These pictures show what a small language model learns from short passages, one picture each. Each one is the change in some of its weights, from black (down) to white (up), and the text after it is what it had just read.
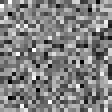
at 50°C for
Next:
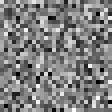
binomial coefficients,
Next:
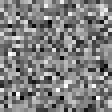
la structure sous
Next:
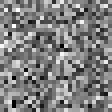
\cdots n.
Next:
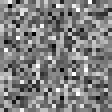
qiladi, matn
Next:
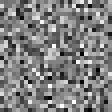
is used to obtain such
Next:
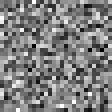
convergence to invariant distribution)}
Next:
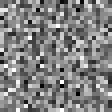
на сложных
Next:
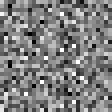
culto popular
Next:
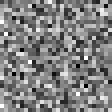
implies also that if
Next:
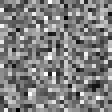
function $\psi$. We
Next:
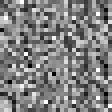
of the method as
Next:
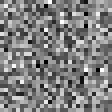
: Data hasil
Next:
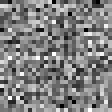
problem and corrupts
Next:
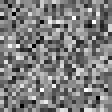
we need to verify that
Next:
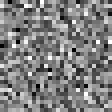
is constant on each
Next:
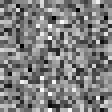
have, by Lemma
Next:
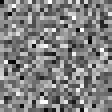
Theorem 1 is to verify
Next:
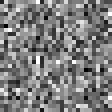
XP operating
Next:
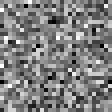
shapes, such
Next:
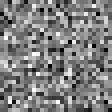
des femmes au
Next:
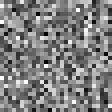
by our assignment
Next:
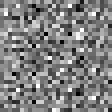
comprenda da
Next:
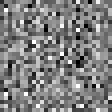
juda ko‘p
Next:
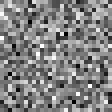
isomorphic to $z$
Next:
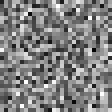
and will be symmetrical
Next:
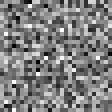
recuperação das
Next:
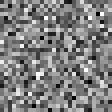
function $g : G
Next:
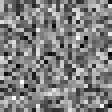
call this object the
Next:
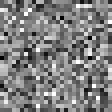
to the next iteration.
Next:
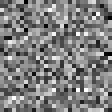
at the same place a
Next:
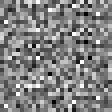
anterior, altamente
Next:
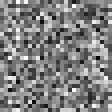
Bianca de
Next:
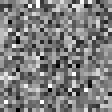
ishlab chiqish muhimligi
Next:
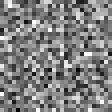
$e$ is
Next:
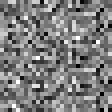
ou feitas de
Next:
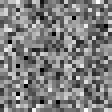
xodimlarning ish
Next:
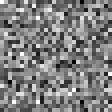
otros tipos),
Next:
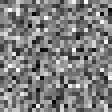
bulletin of
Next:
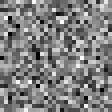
dengan Gudang
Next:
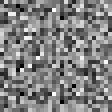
тоді як
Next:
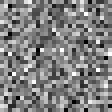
el empresario. A
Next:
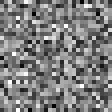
the physical and mathematical properties
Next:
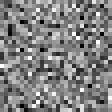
is an easy consequence of
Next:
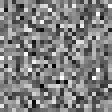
are holomorphic and hence
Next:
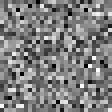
the first author was supported
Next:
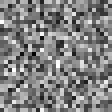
til å tilby
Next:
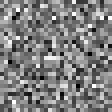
bijection $ \sigma
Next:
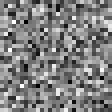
swap values of
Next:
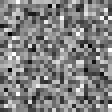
horario regular de
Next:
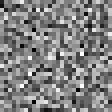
is connected to its
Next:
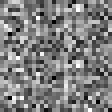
qoramol bosh
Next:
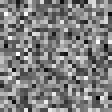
point of A.
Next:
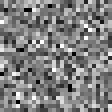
any radial solution can
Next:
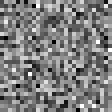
the mediating role
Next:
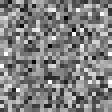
system, which control the
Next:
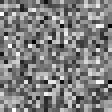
the Hessian of
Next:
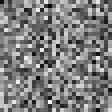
then the LES solution
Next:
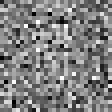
\item and the induced
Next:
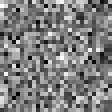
doktori (PhD)
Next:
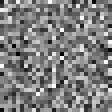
$\varphi$ is geometric
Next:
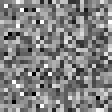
a weight space decomposition for
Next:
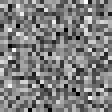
iqtisadi amil
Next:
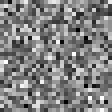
open condition on the divisor
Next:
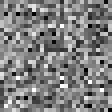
- Diseño y
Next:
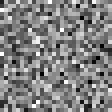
$\bu$ is an
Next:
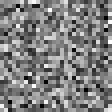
on the diffusion part,
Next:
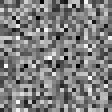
in Advanced
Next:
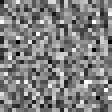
$f$ and would
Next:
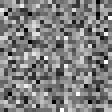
toras para usos
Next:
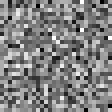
2). Los resultados
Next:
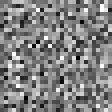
a normal representable
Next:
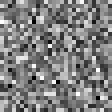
then consider the model of
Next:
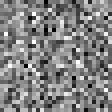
ko‘lamli ilmiy
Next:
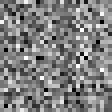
approximations that are related
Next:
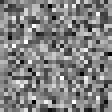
exactly to jumps.
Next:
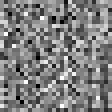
integers, and let
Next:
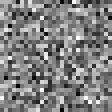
terras planas do
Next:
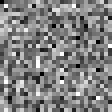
que tienen una mayor
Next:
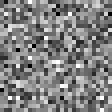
da corrente
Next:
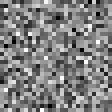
kommt mir
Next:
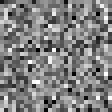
trajectories of the edges
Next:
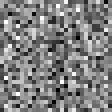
c, bs,
